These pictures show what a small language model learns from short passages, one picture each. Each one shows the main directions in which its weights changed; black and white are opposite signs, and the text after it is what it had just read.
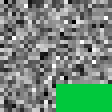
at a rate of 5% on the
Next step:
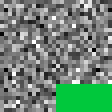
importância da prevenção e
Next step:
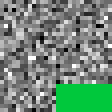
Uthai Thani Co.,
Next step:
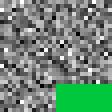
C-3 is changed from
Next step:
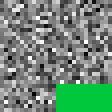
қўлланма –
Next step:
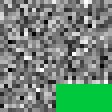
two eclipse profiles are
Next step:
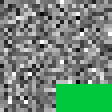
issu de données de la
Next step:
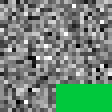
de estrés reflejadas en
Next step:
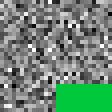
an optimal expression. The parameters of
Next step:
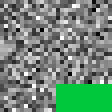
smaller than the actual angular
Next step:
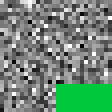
محطات الرصد
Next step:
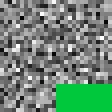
microstructural changes observed in the
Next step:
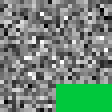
heated water made from red guava
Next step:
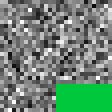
da variação na ansiedade.
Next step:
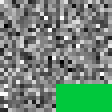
The classical particle swarm model
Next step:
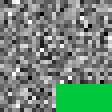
воссоздавались на
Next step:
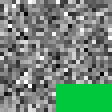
а также недопоставки
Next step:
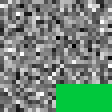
the analysis and study of direct current electric
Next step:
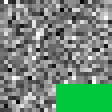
last relics, however, are
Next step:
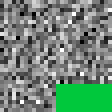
is simply proportional to the total
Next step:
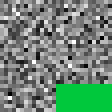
by better IKDC score compared
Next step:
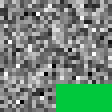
As the disease progress the
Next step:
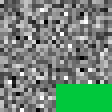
among the students. Conclusion This study
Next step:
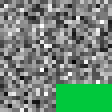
inertia-less converter
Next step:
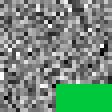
Study The qualitative data of
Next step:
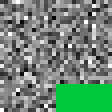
cases, i.e., with and without
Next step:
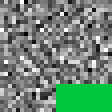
initial COVID-X data model and
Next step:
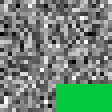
common development goals. For this
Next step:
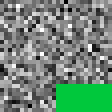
Mediation. I.
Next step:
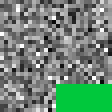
spectra yielded by the two methods
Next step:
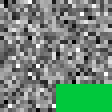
ocorrências foi o
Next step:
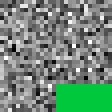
energy, momentum, and freshly
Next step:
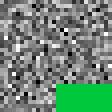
cases, the formation of the core
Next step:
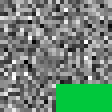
- ou UIPs)
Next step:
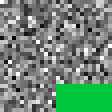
diterima secara luas,
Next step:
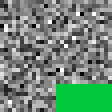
Transferability Replicability
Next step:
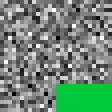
bundle over $\mg$ defined
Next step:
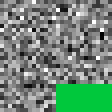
fark, düşük
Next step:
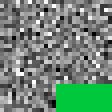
desregulados que podem levar
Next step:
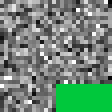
speaking when i.e.,
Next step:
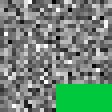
измерителя с
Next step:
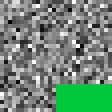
activity, it should be marked for
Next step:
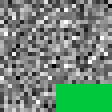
a brief analysis of the film
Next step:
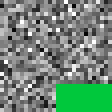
usage (all network links have
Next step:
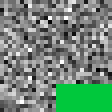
but completely unrelated to its
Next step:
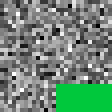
do lago do parque, o
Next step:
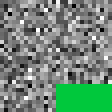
regularization is proposed. The
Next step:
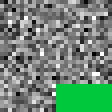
DAMA/Libra signal}
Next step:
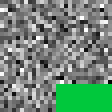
+ - - A 20 Salsabila
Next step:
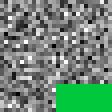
on image file security,
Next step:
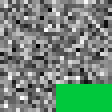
we get \begin{equation}
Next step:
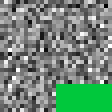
приступила к анализу
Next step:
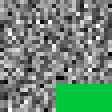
the 340 mixtures, in
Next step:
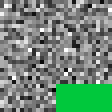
har qanday joyda, har
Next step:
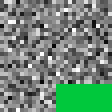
sopra il quadro,
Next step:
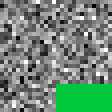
на працевлаштування –
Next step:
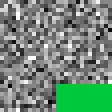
their asymmetry corrections for
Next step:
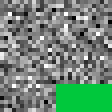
vezes acompanham
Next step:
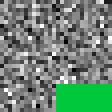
for otherwise presumed
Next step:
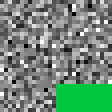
With the strategic orientation of
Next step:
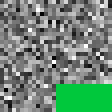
1. Wenn man die
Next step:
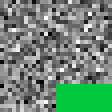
determined by the superfluid equation of
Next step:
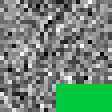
action of drug, increasing prolong
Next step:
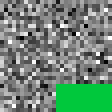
so-called {\it perfect
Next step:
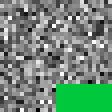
this study is to investigate the current state
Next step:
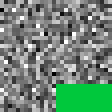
C.L. upper limit of the
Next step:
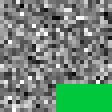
1. Loaded content No
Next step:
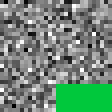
$Q$ from the upper
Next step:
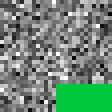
where \textit{k} is the
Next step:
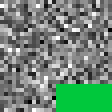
and the platform was able to
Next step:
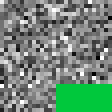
graphite layer transformed into a
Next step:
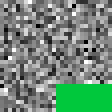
визначення шляхів і
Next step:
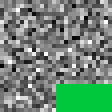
Via Allende 5,
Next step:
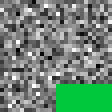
sustains four axes: the
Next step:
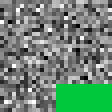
Dessa maneira, foi
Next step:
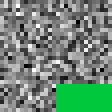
affective disorders in the
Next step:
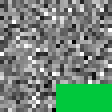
precious ingredient,
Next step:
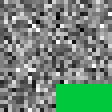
q_L \gamma_{\nu}
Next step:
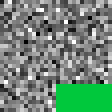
injustice may opt either
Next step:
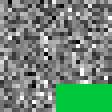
voluminous (what is
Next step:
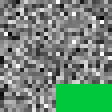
them to perform object recognition and
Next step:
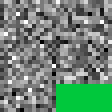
14. Endometriosis and
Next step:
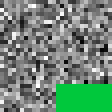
habilitado a todas e
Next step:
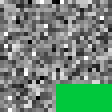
systems for hybrid data compression
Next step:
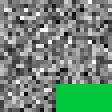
Kennedy, G.;
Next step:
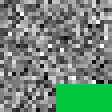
have yet to reach a unified
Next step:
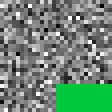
you have any questions about this
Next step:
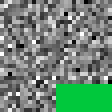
grid within a reasonable computational
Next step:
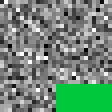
- insonning jamiyatdagi
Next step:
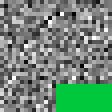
interest. They can intercept the
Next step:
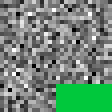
disorder, and frustration in
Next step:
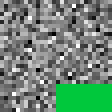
& Lapada, A. A.
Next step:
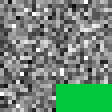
innovation programme, via grant
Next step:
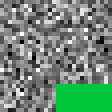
standards and expectations, which could
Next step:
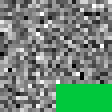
la de *El Hobbit*.
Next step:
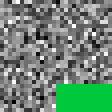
Escritas Discentes.
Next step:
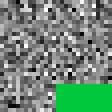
проживало уже 5
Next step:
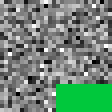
de la temperatura 1 Es una
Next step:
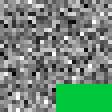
(J-H) colours of
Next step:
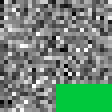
added noise variance, so
